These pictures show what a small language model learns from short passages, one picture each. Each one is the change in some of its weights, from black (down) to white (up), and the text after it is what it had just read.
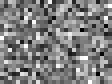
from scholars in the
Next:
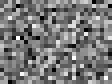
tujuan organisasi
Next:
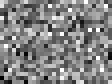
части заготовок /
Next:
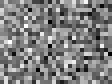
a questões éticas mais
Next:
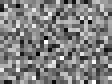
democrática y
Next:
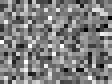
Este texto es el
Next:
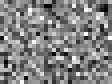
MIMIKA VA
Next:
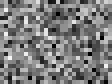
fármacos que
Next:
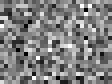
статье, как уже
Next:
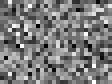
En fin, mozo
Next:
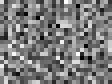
bilimlar zahirida
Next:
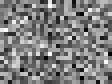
daromad olinadigan
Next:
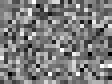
2 référentiels.
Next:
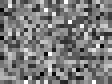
leg., coll. et
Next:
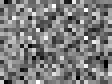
van het jaarloon
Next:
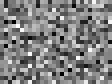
полученных результатов
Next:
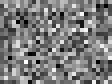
kademesinde etkili
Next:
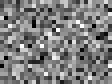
растворения; –
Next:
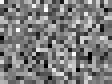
das outras pessoas.
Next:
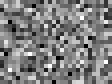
à la prise de décision
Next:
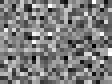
orqali musobaqa faoliyati
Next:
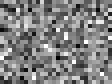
оценки опыта и
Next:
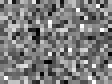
Hukum (ABH)
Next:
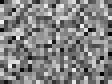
a interrupção da
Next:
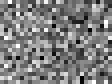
ishlab chiqarish korxonalarining
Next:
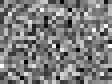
зросла частка
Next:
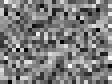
movilizados en un
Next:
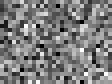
weiter bieten,
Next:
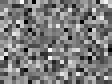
texnologiyalarini qo‘llash
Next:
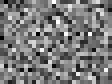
training, interns, process
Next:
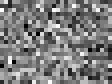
- b. Perancangan
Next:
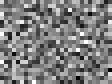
нь амьд
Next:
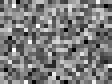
Form (csv
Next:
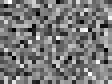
En el gráfico 5
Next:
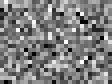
de inflexão da sua
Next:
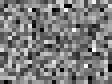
de la identidad nacional.
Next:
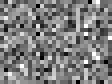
Movement and Sports
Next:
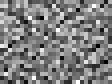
дослідження шаманізму
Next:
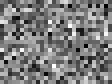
di pengadilan juga
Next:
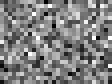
kennen. Even
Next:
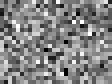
qilar ekanmiz,
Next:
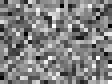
Sampaio Neto
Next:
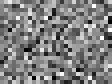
comparing navigation in
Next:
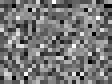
haqidagi qarashlarda,
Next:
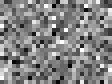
Dan Sikap Ibu
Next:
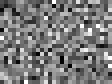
боис аҳолининг
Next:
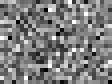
de **êle** para
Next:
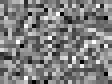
do câncer de pele
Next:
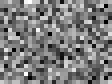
таништириш учун
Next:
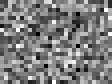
a esta deidad. Por
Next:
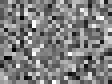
terminlaridan farqli
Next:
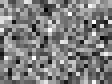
aluna Eduarda
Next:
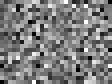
berib borilgan. 1
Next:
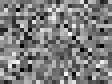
a região sul do
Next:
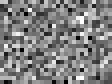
de las universidades en la
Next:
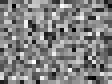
об'єкту, що
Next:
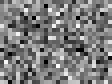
Universidade Estadual de
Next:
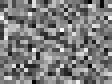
se le ve el rostro
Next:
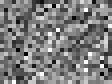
может содержаться
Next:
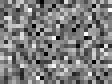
Eye Movement Data
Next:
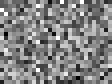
або погане
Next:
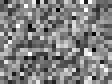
merely passive
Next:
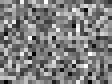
de la tectónica y
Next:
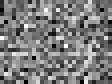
діяльність – основа,
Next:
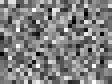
com piscina. A
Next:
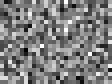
Бобоев Т.
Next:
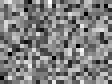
una ecología de
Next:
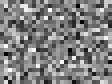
como uma regulamentação das
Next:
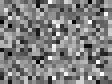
untuk mengetahui serta
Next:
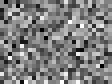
del saber qué-,
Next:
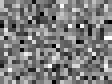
Quanto à solução
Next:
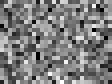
Regel für ganze
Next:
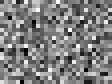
которые позволяют
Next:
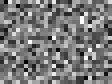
исследовании были
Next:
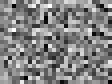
de desafios,
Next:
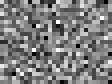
de nosso time de
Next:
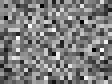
(врожденное или
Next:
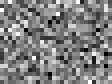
até o mais íntimo
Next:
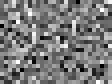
role of modern laser
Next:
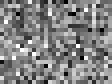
recursos para o controle
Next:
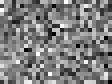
'onlar zayıf
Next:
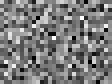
qilishi mumkin. Boshqa
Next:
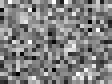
on national and universal
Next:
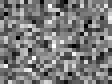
au cules 25 tone
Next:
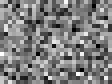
deram batidas.
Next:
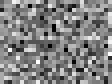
qilishigagina emas,
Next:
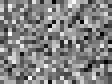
município) -
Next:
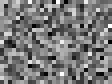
no se vean afectados
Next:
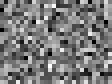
contra el tráfico
